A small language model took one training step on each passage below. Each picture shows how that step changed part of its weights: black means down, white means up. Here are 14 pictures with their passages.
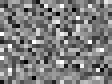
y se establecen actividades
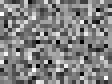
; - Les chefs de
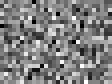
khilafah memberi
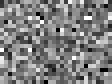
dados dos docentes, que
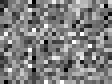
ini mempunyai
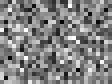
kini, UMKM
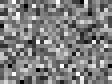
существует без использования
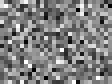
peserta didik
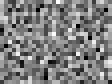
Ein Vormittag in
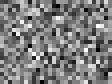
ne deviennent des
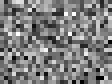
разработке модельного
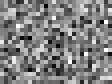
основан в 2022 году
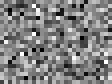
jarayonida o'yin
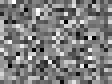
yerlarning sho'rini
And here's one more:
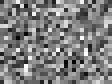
kanseri iin;
